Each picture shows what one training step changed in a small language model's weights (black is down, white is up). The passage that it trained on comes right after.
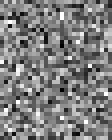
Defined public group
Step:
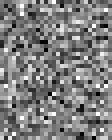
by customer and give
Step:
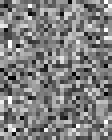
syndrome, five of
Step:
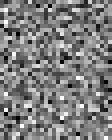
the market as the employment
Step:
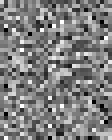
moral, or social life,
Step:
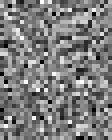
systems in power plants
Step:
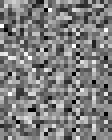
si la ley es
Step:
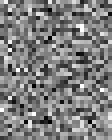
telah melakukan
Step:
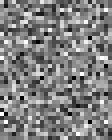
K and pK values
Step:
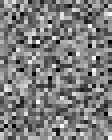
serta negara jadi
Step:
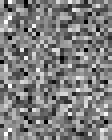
A laminates however had
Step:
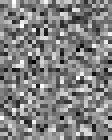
2024 and terminated on
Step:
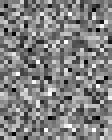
Energy of graphs
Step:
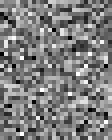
services through digital channels,
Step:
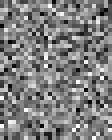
en la discusión de
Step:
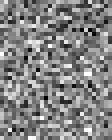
time increments. We
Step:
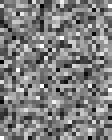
free plan, c. 3
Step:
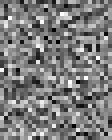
M. Sarhan,
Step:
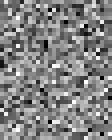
evidencia un problema de
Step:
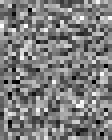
and rest 28% farm
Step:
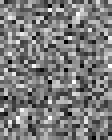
difficulty in maintain the record
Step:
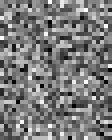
data will be made available.
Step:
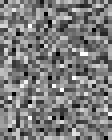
While these new opportunities have been
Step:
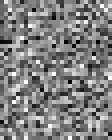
de Herrera*,
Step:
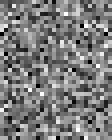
qaratilgan ratsional
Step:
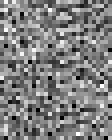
other animal species have shown
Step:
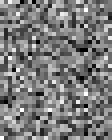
LMS: Digital Learning
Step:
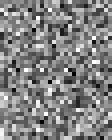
intervals ($w =
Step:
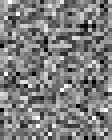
in the corporate world
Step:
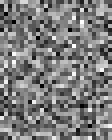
e Professor na Universidade Federal
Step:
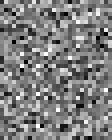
Rovida et al.,
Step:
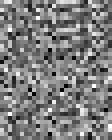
figure shows the number of
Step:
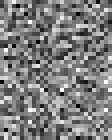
optimizing the process of
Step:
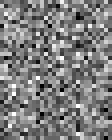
context of the development of the
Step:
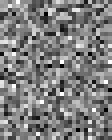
understanding of the opportunities and challenges
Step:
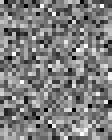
X . We consider X as
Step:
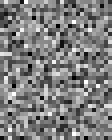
Preliminary computational results
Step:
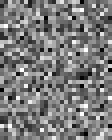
3) *Software
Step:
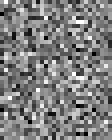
der Aussaat des
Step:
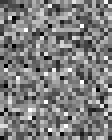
uzoq davrlarida
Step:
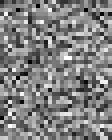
is not a document allowing
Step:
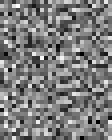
a possible solution to the
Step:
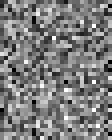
yang dihadapi oleh
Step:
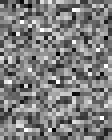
– a) drilled
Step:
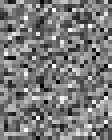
NEOM, развитие
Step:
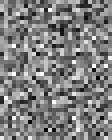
time. Using the current
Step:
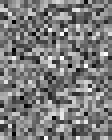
of information technology in a unique
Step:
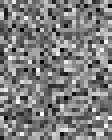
August to December. All
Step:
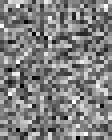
en el Núcleo
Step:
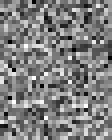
data. Global Fishing
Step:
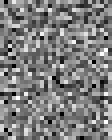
which is a set of
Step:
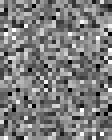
al que pertenece la
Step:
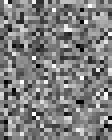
считает, что
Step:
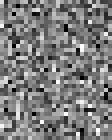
Мана яқинда
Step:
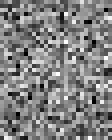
osteoporosis was
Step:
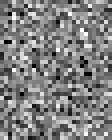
- Lex.uz
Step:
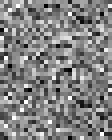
va tarbiya berishda
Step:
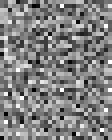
the smaller the carbon emissions
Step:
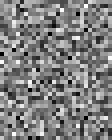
of the extract Fresh
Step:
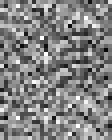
línea irregular
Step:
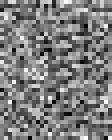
students who were chosen
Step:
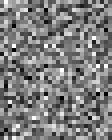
Faculty of Science and
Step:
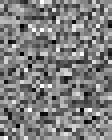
incluida en la
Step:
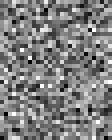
2014 was the year in which
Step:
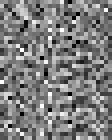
tools enable suggesting
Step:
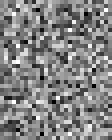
Península. -
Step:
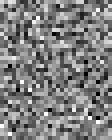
enhanced diagnostic accuracy
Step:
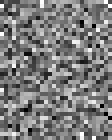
pedagogikaning talabi,
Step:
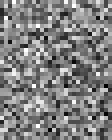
a los cambios
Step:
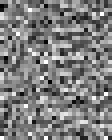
computing threats are designed
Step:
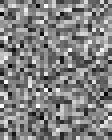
major factors effecting the efficiency
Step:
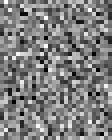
und Erfahrungen
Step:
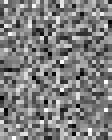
more complete effect. The effectiveness
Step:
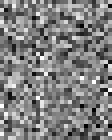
hal ini dana yang di
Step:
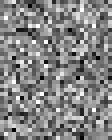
pre-normalized data
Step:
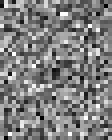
desenvolvida com as crianças,
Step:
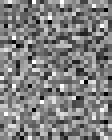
that may result from poor
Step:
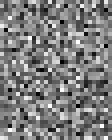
cervical spaces.
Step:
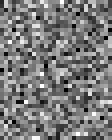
DNN obtém
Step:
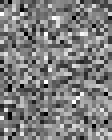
fin de la colonisation
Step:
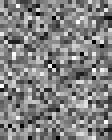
six QP values.
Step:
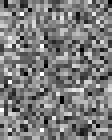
Definition DMP Data
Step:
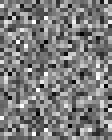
і науки України,
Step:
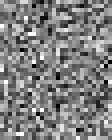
технічних наук,
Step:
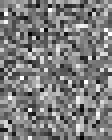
remain a major concern;
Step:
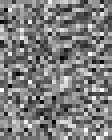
results, we hypothesize
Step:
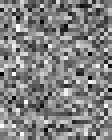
залишається проблемою
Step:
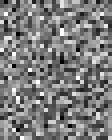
intercepts less power as
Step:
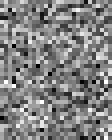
between public objectives and private
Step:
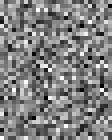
or educator interested in
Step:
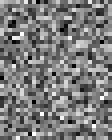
perspective mutated to a
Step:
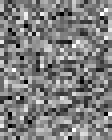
yod olish emas,
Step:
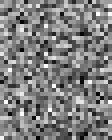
econômicas, impactando
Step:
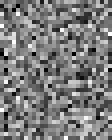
14 Арини М.
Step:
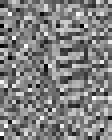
gradually, typically between
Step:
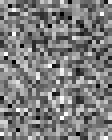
claims in the two
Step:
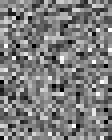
that the presence of moderate
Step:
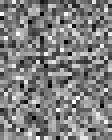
con el lector, sino
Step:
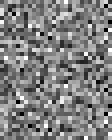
izlash, topish)
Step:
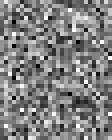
implemented screenshot
